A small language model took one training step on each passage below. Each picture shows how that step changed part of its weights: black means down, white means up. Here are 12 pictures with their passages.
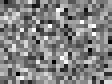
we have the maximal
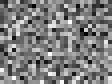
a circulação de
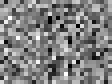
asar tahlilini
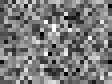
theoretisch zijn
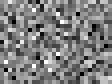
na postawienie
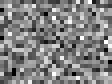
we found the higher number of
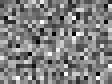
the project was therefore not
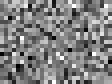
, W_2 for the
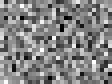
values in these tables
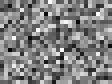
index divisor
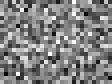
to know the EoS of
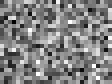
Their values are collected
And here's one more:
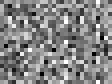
lo que les da el
